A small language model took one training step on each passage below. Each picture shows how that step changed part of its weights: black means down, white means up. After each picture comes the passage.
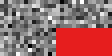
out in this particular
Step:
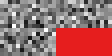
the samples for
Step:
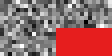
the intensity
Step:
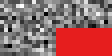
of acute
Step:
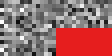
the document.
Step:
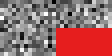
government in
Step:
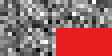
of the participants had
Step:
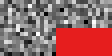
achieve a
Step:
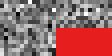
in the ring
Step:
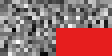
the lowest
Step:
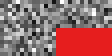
lions, and
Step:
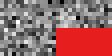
It then goes
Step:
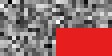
pain. In
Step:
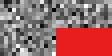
There is a development
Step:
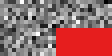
their roles in
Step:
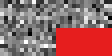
improvements are
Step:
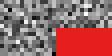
instructions for
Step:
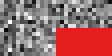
more see in
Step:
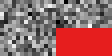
pest management
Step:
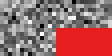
Motives for
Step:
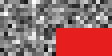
ttt followed
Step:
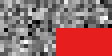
is the only
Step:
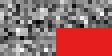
has been the
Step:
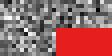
To improve the quality
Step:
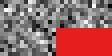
differences of
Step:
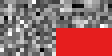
improved performance,
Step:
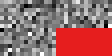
from baseline
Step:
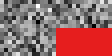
previous participant
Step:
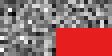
the indices.
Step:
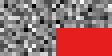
Europe 6th
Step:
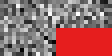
consider the
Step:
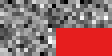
an idea
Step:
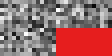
conducted. The
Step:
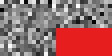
measure serum
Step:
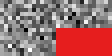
which is between 0
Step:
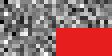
the server
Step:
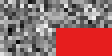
and sent to
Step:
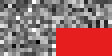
the mean values of
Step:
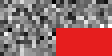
water supply
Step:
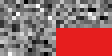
Clara in
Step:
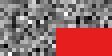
first approach is used
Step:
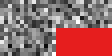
increased the activity
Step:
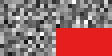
strategies for
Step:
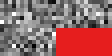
of the black
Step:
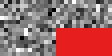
Data on which this
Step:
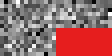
In particular, we
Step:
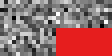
say that
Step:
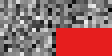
that fully
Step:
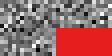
but it has an
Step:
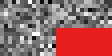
GHs in
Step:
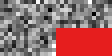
test with significance
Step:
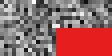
analysis includes
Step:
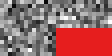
The system was
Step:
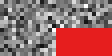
a drop of
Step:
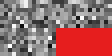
where $i =
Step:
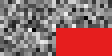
density of
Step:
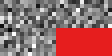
into scientific
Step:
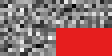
related to individual
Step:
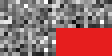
students with each
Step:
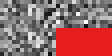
and is mostly
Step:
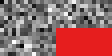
lack potential
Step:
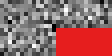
producers of
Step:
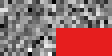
the resulting
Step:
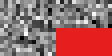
that this may be
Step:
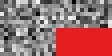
After the
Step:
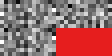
them have no
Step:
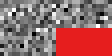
identification, but
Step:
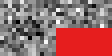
were developed. In
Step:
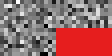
theory, more
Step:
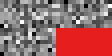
they affect these
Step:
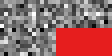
of DCs
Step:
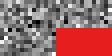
is assumed
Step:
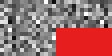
to fit within
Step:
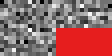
CAs of
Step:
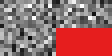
widely used
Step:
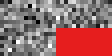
loam in
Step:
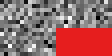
factors ●
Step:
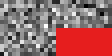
or repelling
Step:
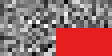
segments from
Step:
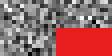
isolation of
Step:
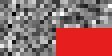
patterns for
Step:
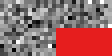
is increase in
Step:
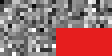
$\theta =
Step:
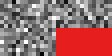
species and how
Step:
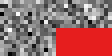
and health effects.
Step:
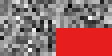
the model was
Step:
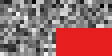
raised results
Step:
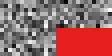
at the detection
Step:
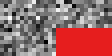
using adaptive
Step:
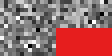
which was used as
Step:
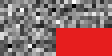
related to real
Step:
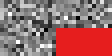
examined if some
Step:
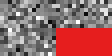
you need it,
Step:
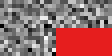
the continued
